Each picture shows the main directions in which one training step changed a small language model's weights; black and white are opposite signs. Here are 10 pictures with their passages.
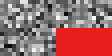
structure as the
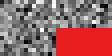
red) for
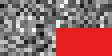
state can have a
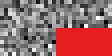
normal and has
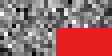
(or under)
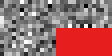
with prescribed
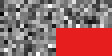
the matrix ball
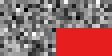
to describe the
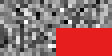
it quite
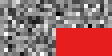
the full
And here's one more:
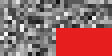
the analysis of data
